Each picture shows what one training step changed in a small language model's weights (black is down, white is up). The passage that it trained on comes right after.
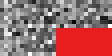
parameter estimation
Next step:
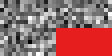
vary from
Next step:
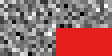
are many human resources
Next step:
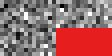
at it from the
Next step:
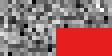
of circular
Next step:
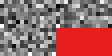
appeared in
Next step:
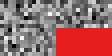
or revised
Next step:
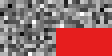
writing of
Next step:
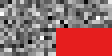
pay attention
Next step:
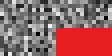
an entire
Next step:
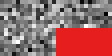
by exploring
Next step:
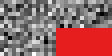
the individual needs
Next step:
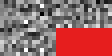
third year
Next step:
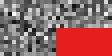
the feed,
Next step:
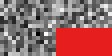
and most complex
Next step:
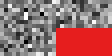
why and when
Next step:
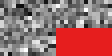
The trajectory
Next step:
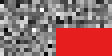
as "partial
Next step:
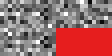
aspects of
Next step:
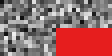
7, and
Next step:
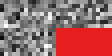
plates. The
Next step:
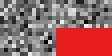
and variable number
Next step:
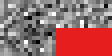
V Nominal
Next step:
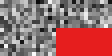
in heart,
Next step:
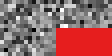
AB and
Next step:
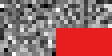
first region to
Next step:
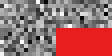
paper is a
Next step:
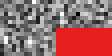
children, have
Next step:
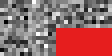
resort complexes
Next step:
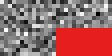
on permeability
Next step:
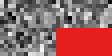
PE, which
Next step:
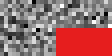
of the proposed
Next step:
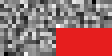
has changed
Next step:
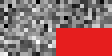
rational since
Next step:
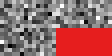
makers each
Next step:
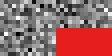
explanatory research
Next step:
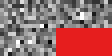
depend on the results
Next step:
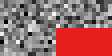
stress can
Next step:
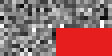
a uniform
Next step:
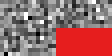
been done on
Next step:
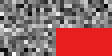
a Model
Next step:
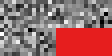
the cost will be
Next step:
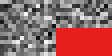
mode. In
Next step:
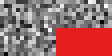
often, that
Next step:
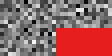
able to
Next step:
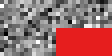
versions of
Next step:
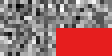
how it could be
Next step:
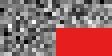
For *R*
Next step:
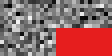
morning and
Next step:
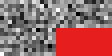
have any bound
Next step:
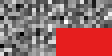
the presence of
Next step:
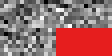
When the
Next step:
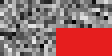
end of the
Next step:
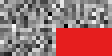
is another
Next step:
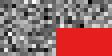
of severe
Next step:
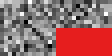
& characterisation
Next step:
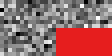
type E and
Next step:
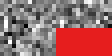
of conflict
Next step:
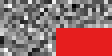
the delivery
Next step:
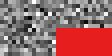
emotional effects
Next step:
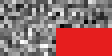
the final
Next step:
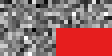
change them under pressure
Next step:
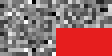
soil sample 2
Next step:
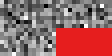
is run on
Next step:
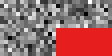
will know God
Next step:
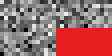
in Nigeria
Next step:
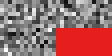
all across the
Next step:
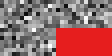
There were 81
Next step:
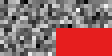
or valley
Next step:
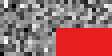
time, average
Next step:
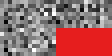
security. In
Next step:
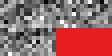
With the
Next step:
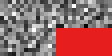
for children to
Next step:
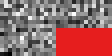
provided. The
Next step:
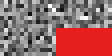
access to a
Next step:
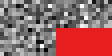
digital signage may
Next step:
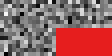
be found in a
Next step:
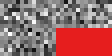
through observation)
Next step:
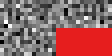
current transfer to
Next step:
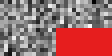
time in a
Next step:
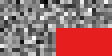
from the values of
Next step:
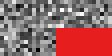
the problem root
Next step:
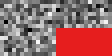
region. One
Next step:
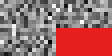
is an important
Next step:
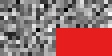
by using the
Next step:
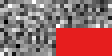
says the
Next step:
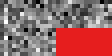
Center of
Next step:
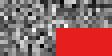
to notice the
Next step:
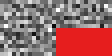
advise the
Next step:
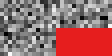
to the lack
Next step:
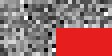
basis for
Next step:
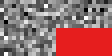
route and performance
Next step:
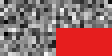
and 6, the
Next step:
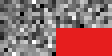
of the region.
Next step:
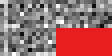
separating the
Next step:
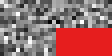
processes, for
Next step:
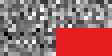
were in the
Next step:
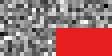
each algorithm
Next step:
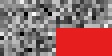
and producers of
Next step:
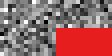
More often at
